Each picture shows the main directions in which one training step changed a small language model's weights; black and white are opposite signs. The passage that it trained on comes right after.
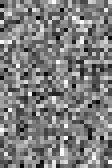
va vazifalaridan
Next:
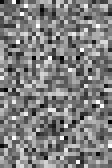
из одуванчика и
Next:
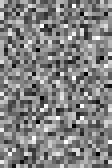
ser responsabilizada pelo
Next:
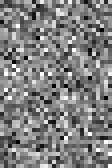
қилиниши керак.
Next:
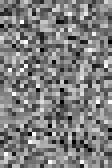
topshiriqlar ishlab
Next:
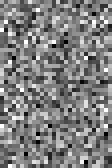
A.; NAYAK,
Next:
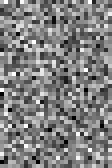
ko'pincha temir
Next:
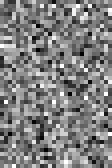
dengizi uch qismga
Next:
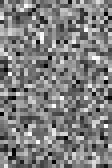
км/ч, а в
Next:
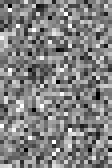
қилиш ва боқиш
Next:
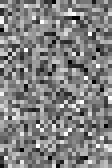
davrida yuqori
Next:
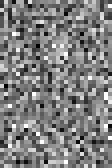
Kant anuncia en la
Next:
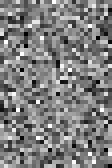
— bu o'quvchilarni
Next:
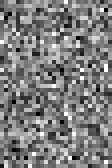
uchun oson va qulay.
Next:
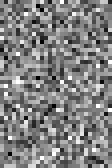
мотивация заниматься
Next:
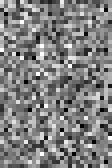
el escenario 3 cuando
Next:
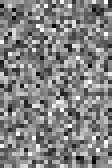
ist ein weiterer
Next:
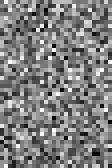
stand out in consuming
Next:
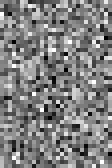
(NMB) nous
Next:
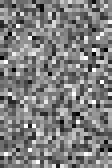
которого велось бы
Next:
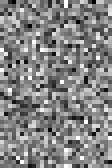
matnida uchragan
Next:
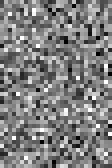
si hubiesen podido
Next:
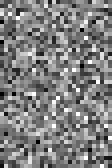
já defendido; pela
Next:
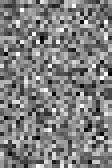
спільної діяльності без
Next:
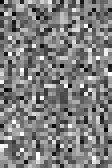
contexto. Estas prácticas
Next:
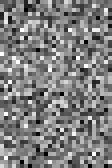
dar a determinar cómo
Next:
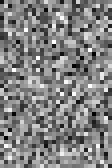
político. A integração
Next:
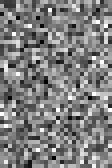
em lesão, dano
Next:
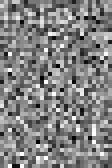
electron transport
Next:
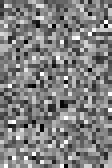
pedagogik faoliyatining shioriga
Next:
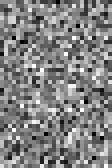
completa y personalizada
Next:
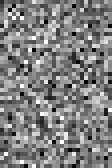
adecuada reduce
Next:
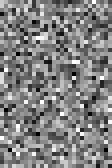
результатів у ході
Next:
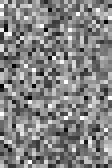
ou básica. Diante
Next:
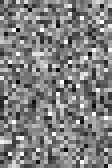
радою та надання
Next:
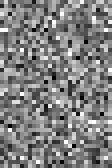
sequenze legate
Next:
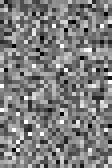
ресурсы, которые
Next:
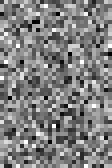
takson siyahısı
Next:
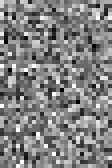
tiene que ver con la
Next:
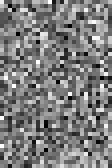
suas partes da cidade.
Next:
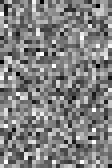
genetic factors,
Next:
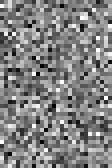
da familiaridade da
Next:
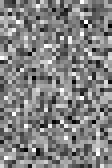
há uma reduzida
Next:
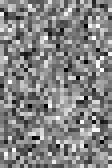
como a biblioteca
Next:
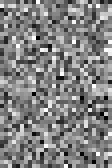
3) Відчутним
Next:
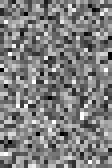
nasional dibentuk dalam
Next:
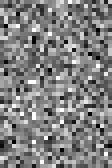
так і своєчасного
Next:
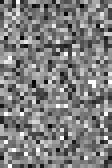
recuperação adaptados
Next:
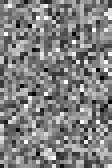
alunos do 5º ano B
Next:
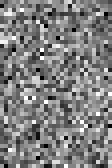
o‘rtasidagi tilda
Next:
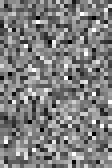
information support for ship
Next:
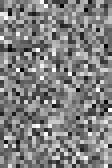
amalga oshirish uning milliy
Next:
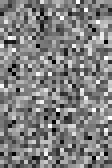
essencial, foram feitos
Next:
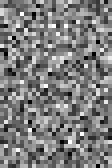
суцая. То
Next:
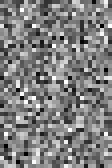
soatda ko'p
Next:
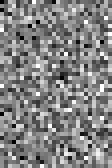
investigated, which
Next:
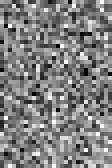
probabilidad de que un
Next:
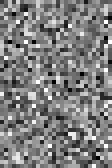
sürgüne tabi
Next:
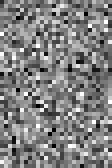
dan terloops op
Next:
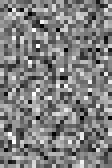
de l'Éducation
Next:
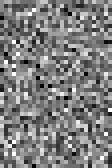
шт/га) для
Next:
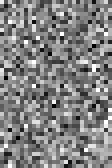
ediki, uning
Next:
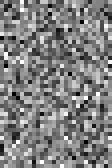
із збільшенням
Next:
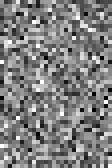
(Vazirlik tomonidan
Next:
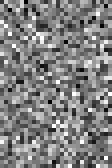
қабул қилиш ва
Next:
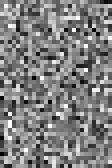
lisoniy birliklarni
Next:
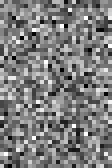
José Luis
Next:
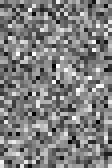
божхона” деб
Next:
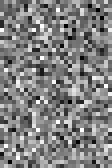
relativas aos ganhos de
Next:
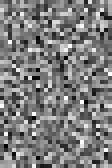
the theory and evolution
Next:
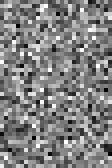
المان محدود
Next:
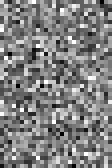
enfermeiro auditor
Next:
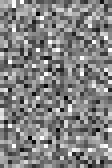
herramienta de comunicación
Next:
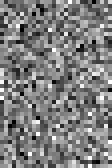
та сенсорні
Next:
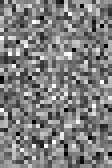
платформы управления
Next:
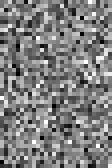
Packaging in The
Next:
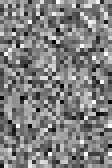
– Mashinasozlik
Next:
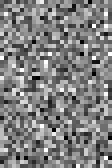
tracking de enlaces
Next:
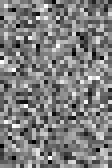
پهنه ملک
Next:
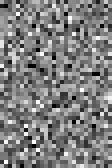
ser afetada e para
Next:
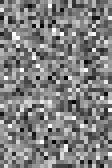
yo`q edi.
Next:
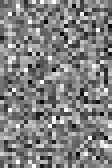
natijada ular nobud
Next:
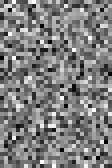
Ghani, S.
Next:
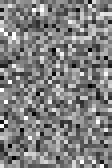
среднее число
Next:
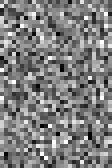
Гулыга. —
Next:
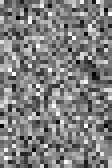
U mazmunliligi,
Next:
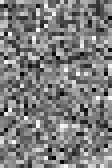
Federativa do Brasil,
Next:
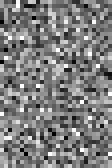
Temir yo‘l
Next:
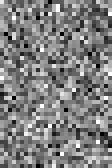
Ingliz tilidagi
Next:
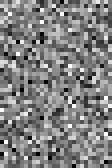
не помешало
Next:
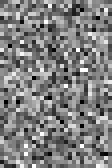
ko'p jihatdan
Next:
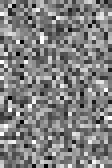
не менее,
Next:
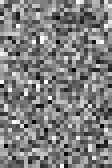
приватний сектор
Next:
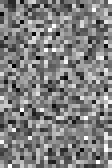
Paper gibt
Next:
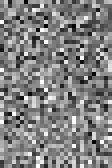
intellectual and moral
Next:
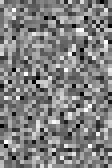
Mesure inexistante
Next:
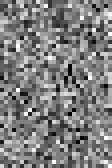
Akbar Xatamovich Doctor
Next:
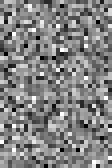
das representações humanas,
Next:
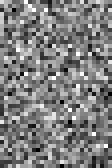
a democracia, a
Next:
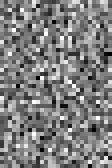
lampaat ovat
